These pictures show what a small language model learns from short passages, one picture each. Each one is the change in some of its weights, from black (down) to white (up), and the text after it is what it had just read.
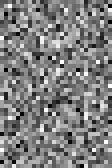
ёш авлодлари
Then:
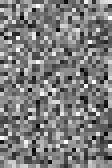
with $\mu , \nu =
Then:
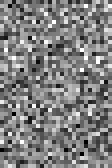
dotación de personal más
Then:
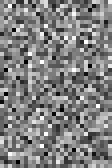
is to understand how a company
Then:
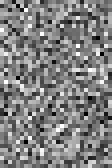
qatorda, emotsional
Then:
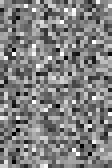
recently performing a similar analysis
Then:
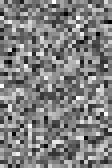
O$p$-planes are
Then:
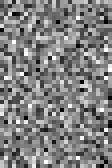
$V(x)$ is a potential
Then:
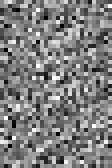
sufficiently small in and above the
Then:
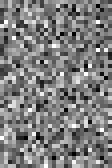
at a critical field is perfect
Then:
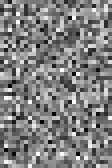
generic number of energy groups.
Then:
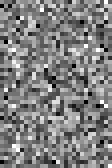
from NFL is that motion
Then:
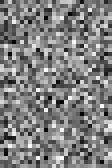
- daily limit value Note:
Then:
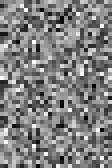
wieder ein bisschen auf
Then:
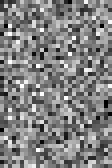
on a through-thickness
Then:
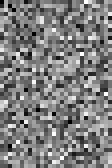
bayon etilgan.
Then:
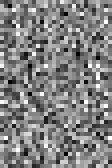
DIY robotic kits,
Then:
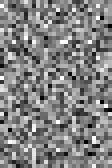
five main elements influence the spread
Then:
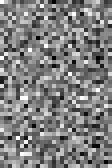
a dispute arises,
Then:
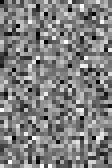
$i$-band Mag &
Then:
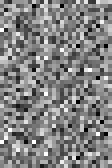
y así sucesivamente.
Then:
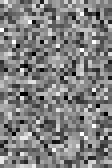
utilizes enzymes or
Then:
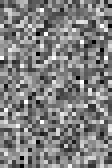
Davlat Statistika
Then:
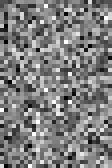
first-order self-force contribution
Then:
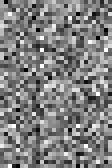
investitsiya hajmida
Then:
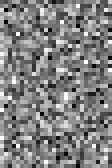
юза текислигини
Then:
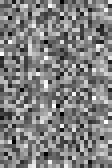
the language are considered to be
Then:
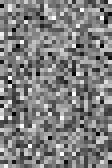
scale over context specificity. As
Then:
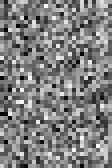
orthogonal to the field and
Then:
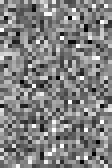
o anumită activitate
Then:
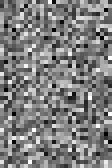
than changing them to fit
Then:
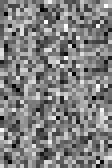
reduce the number of electrons,
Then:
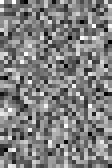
of the Russian author,
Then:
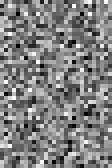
e escolarizados. Com
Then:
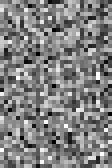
яблони грибом
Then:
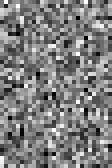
distance from the surface etc.. To
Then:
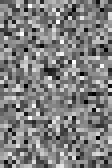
lattice calculations confirm the
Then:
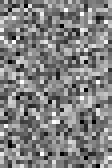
muammolari va ularni
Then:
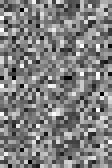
Временное разрешение
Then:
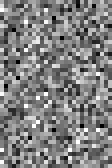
Factors Associated with
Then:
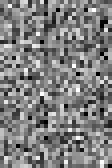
(crossP in Algorithm
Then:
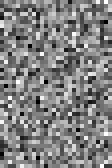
dimensional $F-$ Lie
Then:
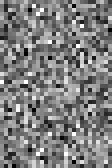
150 mm the larger the volume
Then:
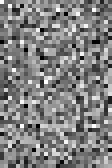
valuable observational data that can
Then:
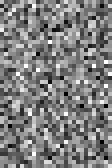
of LHD, and the
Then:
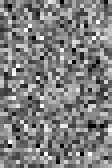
han logrado las
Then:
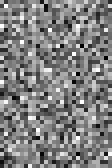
instruments and filters used,
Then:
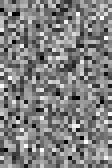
system, allowing for a
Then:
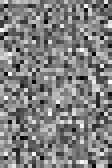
Rate, Anhu
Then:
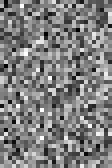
a set of $3m$ positive
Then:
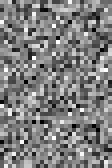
slow learner. Those who
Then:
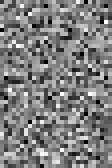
o'zbek xalqining
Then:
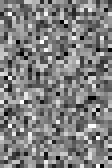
shipping productivity, and
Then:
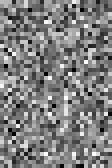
article provide the personal socialization
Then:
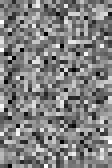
so we do not have sufficient
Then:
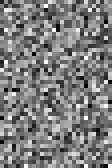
+ \delta s_g)
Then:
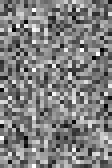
completing specific tasks and activities
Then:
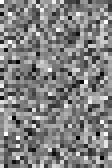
na governança pública
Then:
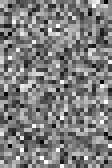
of 1909 written by the
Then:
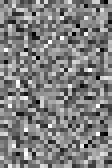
terá que aprender
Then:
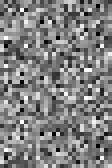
a sparse GANF of the
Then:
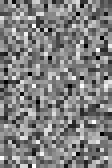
irá a campo
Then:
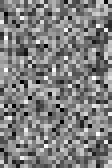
for Gravitational Wave
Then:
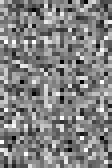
(Michigan State
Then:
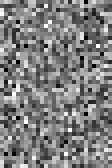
(associated with the small
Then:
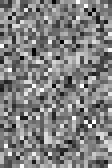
= 1.37 V have been
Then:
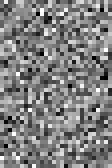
alohida ahamiyatga
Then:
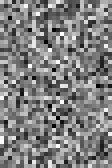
the findings of the study, which
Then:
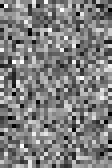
prior case'), always relative to
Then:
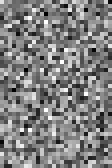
assuming that the steepening
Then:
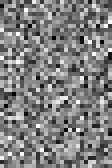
reduciendo las emisiones de
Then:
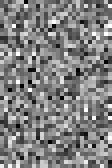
a random variable X. By
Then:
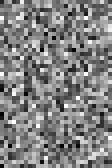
beam that is a single LG
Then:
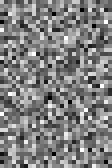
in improving the professional and
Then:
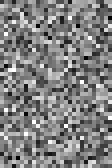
ecotourism. A.
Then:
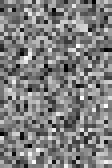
and the $\PN$ effects
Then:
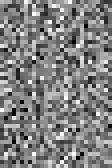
as the importance of digital
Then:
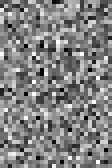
метод логічного
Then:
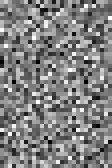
tests on disturbed or
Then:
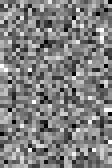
All study data are included in the
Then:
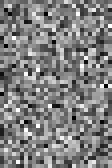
Strongly Agree
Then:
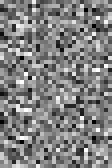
component inserted between two normal
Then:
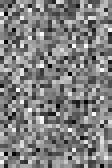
through direct calculation, we will
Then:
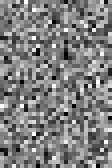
Ge with the same active
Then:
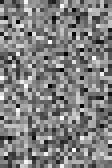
(low satisfaction) to 5
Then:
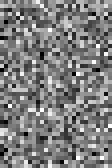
image and imagology of the
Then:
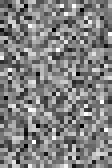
parties to take the perspective
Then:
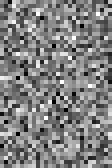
prescribed threshold. The
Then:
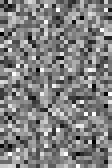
ve daha az sera
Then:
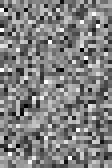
coli* in plants with significantly
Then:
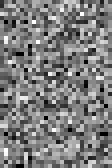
ONTOCHAIN is
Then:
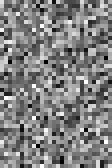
– Yes ↳
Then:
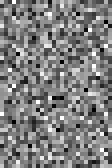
práctica diaria la
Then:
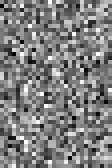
values of airflow through the
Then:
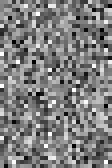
the majority of particles is
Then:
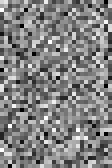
These ferns inhabit
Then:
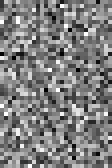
at both stages, albeit
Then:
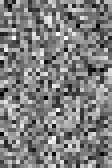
clean, clean,
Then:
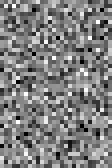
se sugieren vías
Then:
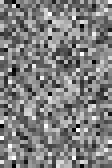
to modeling, different approaches and
